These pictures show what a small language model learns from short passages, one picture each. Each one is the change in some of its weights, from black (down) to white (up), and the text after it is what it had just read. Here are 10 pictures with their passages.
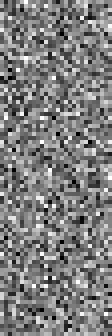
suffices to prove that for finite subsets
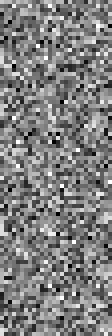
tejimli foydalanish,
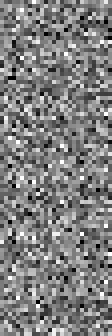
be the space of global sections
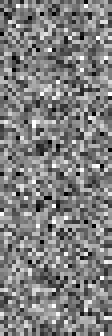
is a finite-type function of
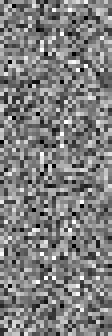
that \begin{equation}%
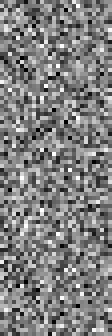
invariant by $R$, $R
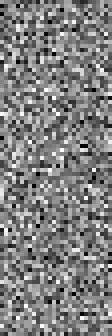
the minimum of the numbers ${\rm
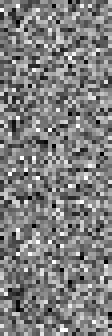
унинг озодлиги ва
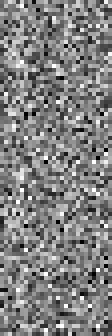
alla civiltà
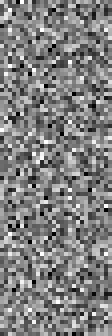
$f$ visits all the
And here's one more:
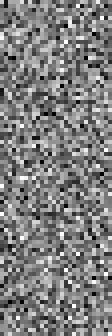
those in Case I except that
